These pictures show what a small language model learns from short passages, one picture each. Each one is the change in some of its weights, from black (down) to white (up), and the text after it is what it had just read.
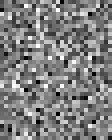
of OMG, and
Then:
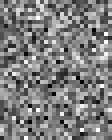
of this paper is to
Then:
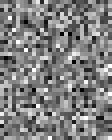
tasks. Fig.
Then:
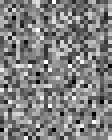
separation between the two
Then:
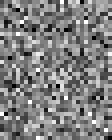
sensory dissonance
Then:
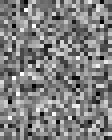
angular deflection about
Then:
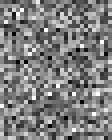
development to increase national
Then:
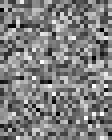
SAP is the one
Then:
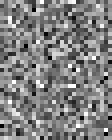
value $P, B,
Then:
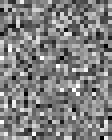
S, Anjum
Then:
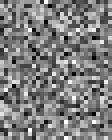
to the same numerical
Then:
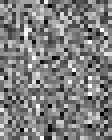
to synergies,
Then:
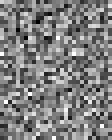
civilization is
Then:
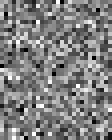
systems in the EU.
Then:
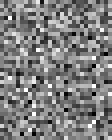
not the country's most
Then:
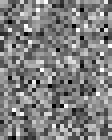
Load Mvar
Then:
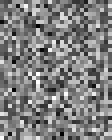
the authentication
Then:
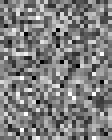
of FAMES and
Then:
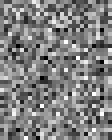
factors that influence the use
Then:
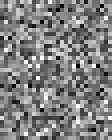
dried salt is
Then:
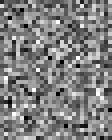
advocacy, and
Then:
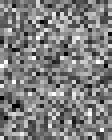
the traditional views
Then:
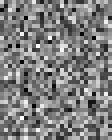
volume of region
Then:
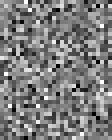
THz applications.
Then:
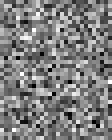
testing times across models
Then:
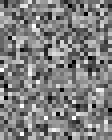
finite horizon
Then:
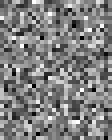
optimal cycling
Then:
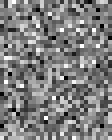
Logic offers
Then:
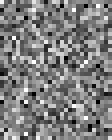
adequate technological
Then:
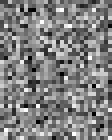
all inclusive.
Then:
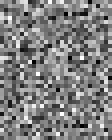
glucose, free
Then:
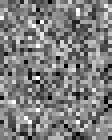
of rotation speed
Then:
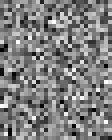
way, as long as the
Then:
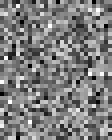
Evaluation of
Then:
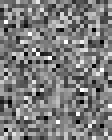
review of these studies, it
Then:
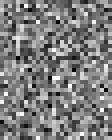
climate zone. The
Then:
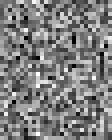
number for a selection of
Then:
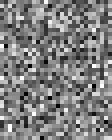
with the increase of initial
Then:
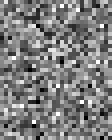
study of FPH from
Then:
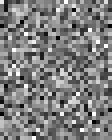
distilled off in
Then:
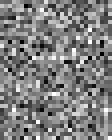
and multiple loops
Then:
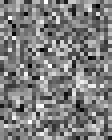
the comet in around
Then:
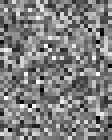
of women-specific
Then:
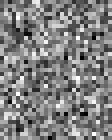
observe in practice
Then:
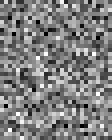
consequential, or
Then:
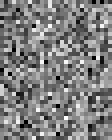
Many countries have not been
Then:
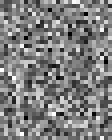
soft sets, along
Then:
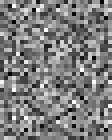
table to depend both on
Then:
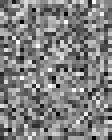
deep social, economic
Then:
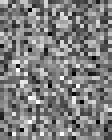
to resources etc.).
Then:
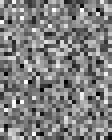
in the middle
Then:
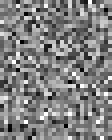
t-value =
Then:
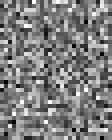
esa qulay
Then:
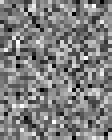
resources of expression associated with
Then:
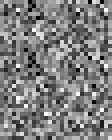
shown in Fig 2,
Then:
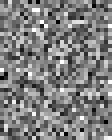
well as the health facility
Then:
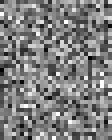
currently holds.
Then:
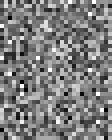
Reference to Kota
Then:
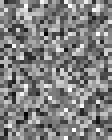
Flat day
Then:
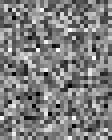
can be achieved. This
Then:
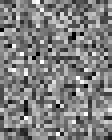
shared to conference
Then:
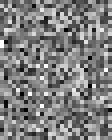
a continuous effort
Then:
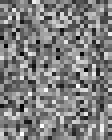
structural performance in different
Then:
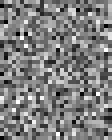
from Dewandara
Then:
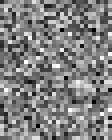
in both their public and
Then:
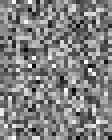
project. And this,
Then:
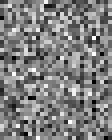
by AGC for
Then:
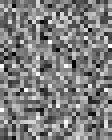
the award of
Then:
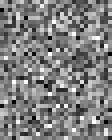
Unknown data.
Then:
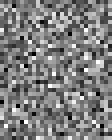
the oxygen
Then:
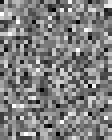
model of legs.
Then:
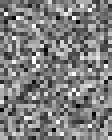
some of tourist go
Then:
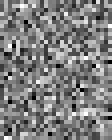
effective strategies to support learning
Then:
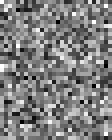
trade was also considered a
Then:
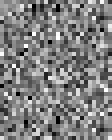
adsorbed statistics
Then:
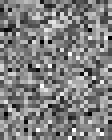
study spectrum of
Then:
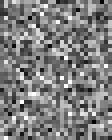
phase focuses more on
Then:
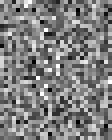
by different roles. The
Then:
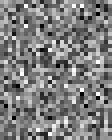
the abdomen and
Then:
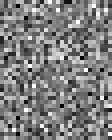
phenomenon is considered
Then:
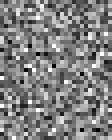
of the performative body
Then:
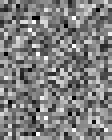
illness. To
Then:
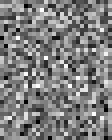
and firm performance:
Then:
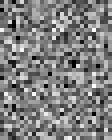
Association and the
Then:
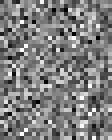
food web* is
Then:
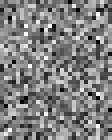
pod got from
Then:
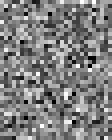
dB on average)
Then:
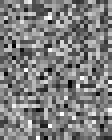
uncertainty of the
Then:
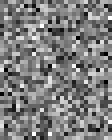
Board of the
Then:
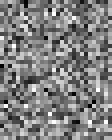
Here we investigate
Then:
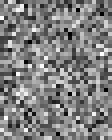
and clamped with
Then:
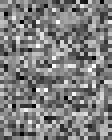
of risk's level.*
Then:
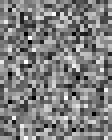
messages to the
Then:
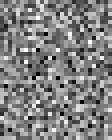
of the teacher. As
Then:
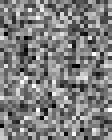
of small areas characterized by
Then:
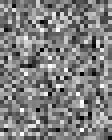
the status of a
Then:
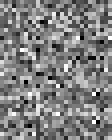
the GE in a research
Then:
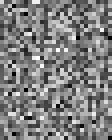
selected three of those to
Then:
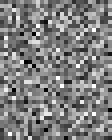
both educational and social
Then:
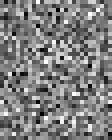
the thickness face
